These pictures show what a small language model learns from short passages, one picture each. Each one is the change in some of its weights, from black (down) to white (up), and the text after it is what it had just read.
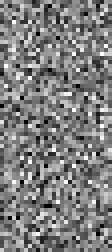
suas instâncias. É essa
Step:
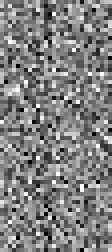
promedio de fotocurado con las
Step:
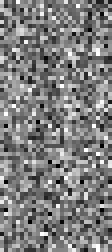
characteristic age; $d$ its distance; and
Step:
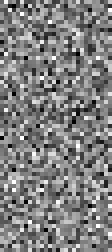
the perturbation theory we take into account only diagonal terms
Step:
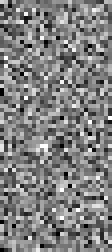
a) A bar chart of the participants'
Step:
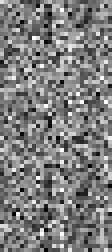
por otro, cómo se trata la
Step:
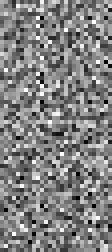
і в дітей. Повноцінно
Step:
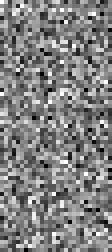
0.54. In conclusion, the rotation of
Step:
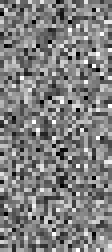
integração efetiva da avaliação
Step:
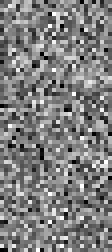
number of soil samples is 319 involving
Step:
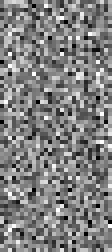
"Umumiy va qishloq
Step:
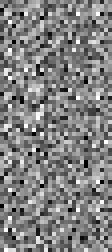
\begin{equation} \begin{aligned}
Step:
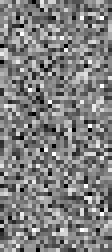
4. Hamidjonov, A.
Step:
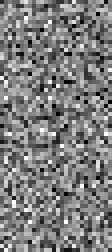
theories (SCFTs) in the large
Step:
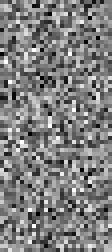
as premature birth. Of interest is
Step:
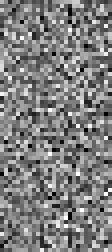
mass $W$ of the two selected secondary tracks,
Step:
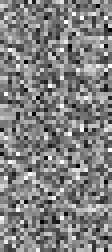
these 4-velocity fields introduces an
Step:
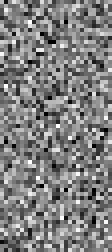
procedimiento para realizar la eutanasia
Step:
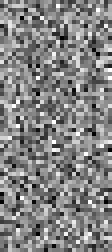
bo'shlig'ida joylashgan
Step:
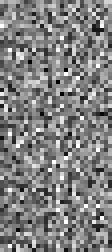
We have not formally proved yet the correction of
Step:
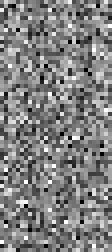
academics along with making difficult concepts simple and
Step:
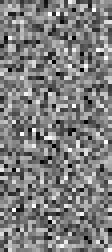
the compatibility with terrestrial networks to
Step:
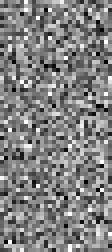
resulted the changing of word classes and
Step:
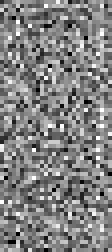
— ko'mir iqtisodiyotini qayta
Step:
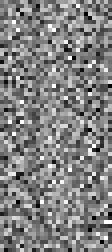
existing research has proven it to be possible at
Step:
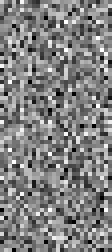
order to support the further steps in the process?
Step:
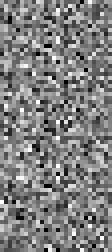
heterotic string theory. We define a consistent
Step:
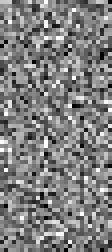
the analysis of hole- and electron-only devices
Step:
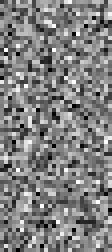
cidade Manaus e interiores do
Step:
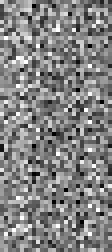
the level of accuracy of the neural network. In this
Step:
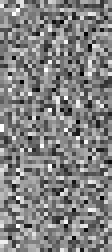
is then reduced. ITER will provide an
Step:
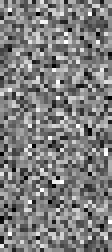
placed on the plunger of the
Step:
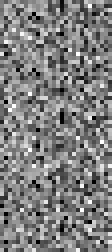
dan menjadi landasan dalam merumuskan
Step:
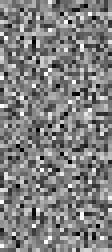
вагітних II групи було кількісне
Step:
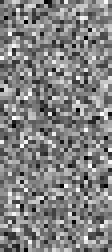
submissão algorítmica
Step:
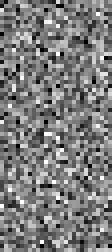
needed for figures \usepackage{enumitem}
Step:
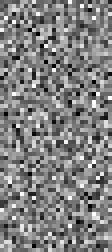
непрерывно порождает
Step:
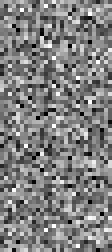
to be found at location $L$, given both the
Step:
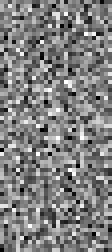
is written in terms of the $k$-th components
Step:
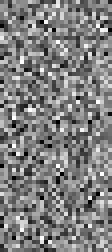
*“We sometimes use boiled scissors
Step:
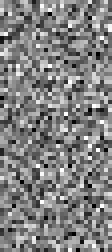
research, ten times air discharge ESD
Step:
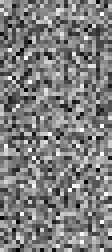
Ook DeAngelo (1981)
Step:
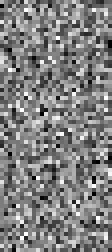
the Coulomb field, following the proton
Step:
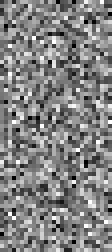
terjadinya peningkatan
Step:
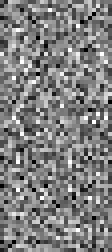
sifat alamiah (*nature*) dari
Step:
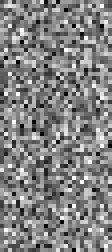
ontology representation. The expressivity of
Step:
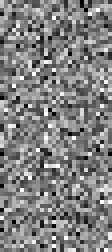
value with a convergence of 10^{-3} as
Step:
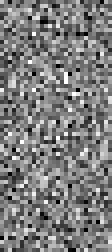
the description provided in [1]. For each category
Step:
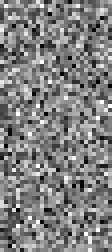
others, with a maximum number of epochs
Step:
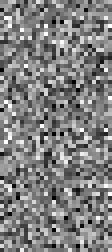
to change the hydro-mechanical properties of the
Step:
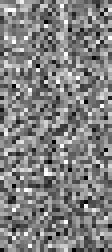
biased estimates of a delay's standard deviation.
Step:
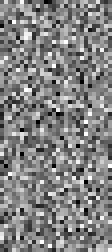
predicted from tests of small size models or
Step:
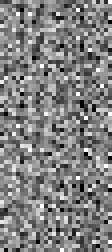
par des dispositifs gestionnaires mai
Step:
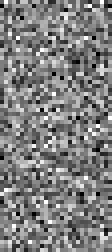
textiles (Egan & Salmon,
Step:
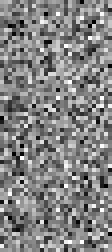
Acevedo Título:
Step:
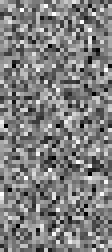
for different values of $p$ in the topological
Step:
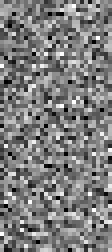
each encoding a complete pattern of dyadic
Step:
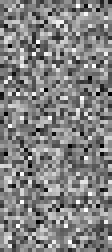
during the study period and its community differentiation was
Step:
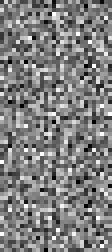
first simple estimator is the variance of the entire
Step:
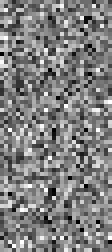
Throughout, a sub-dominant contribution
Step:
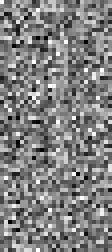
all analyses were performed in R ver.
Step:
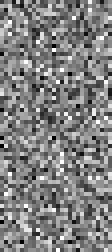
given DTC, the received signal strengths
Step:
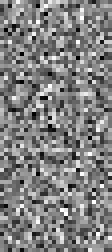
пед. наук. – Москва,
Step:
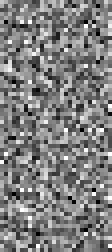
на интеграцию экологических,
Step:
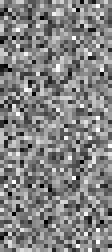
predicted Hilary Clinton to be the
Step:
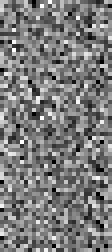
theory, and the effects also violates the principle of
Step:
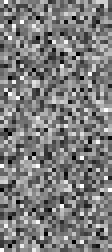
agents can potentially deteriorate sample efficiency and
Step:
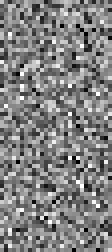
efficiency of the cylindrical rods is
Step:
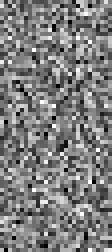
(SppC), is being pursued
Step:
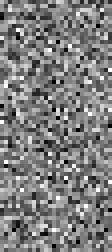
functions (open circles) with the theoretical prediction
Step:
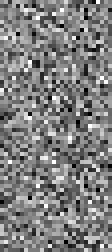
variance of $\delta_H$ is increased compared
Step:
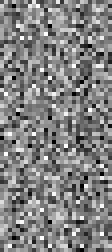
to three effective onebody interactions and three corresponding
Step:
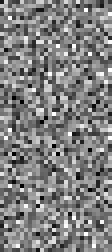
macroscopic matter-wave packets
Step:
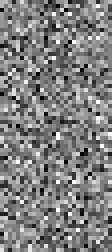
- Gas perfetti e gas
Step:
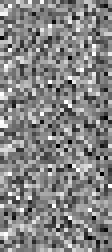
ишлаб чиқарилган
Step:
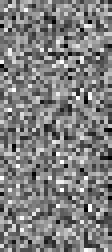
of {V}olterra operator equations of the
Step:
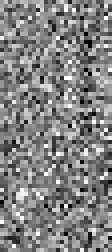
effluents and domestic waste also carry
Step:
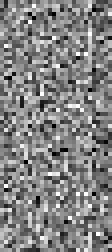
boyınsha qararlar qabıl
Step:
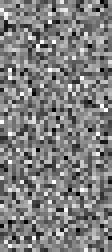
mass transfer or have undergone such a phase in
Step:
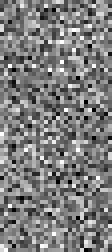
by considering that the Debye frequency is an
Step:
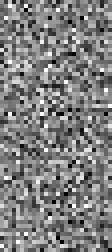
the energy flux in 4FGL and the cluster
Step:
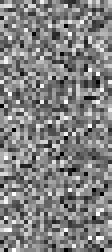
between organizational loneliness and job
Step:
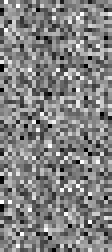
hayot faoliyatiga tayyorlashdan
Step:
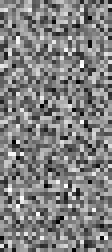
of the general public in solving health problems. The
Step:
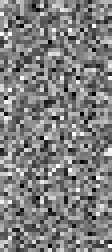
asthma, jaundice,
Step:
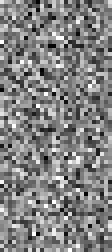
M. Lazim, "Robust
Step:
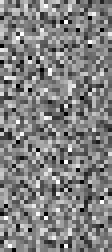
6.2.3 Grants for innovation
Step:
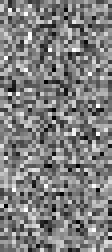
exchange a single excitation. The effective Hamiltonian has
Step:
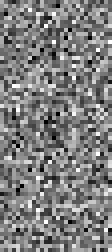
and mechanically stabilize the microstructure by phase
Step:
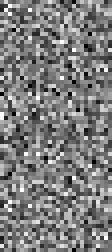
on the $x'z'$-plane,
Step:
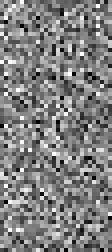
to'plami "Nayson"ga
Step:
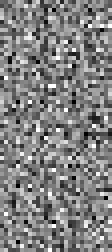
the halos. Therefore, we will be able make
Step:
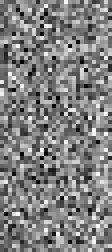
entering higher education graduated from UHI
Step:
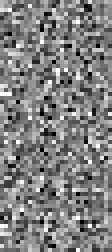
is currently no location in the region equipped with
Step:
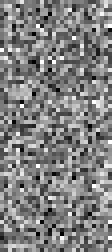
disease diagnosis, smoking status,
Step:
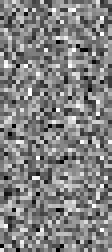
dicotómicamente. Los
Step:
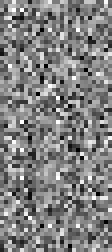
acts have been adopted and measures have been taken to
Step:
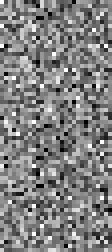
hasil analisis dan pembahasan, dapat
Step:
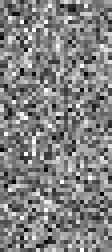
with your partner. b) You
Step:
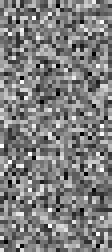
um grande aumento nos indicadores
